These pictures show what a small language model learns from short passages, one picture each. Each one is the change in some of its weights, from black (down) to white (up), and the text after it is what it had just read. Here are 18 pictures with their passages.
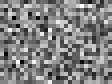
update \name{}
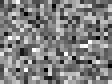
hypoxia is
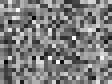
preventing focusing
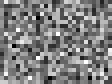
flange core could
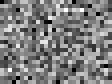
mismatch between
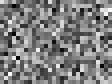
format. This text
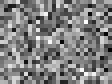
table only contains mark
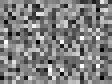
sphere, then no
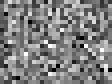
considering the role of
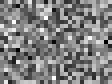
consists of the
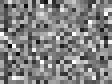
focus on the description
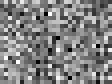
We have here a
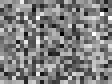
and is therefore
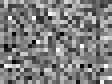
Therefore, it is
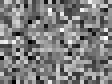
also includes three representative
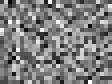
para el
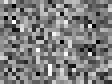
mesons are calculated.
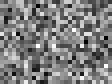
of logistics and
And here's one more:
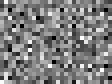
However, this point
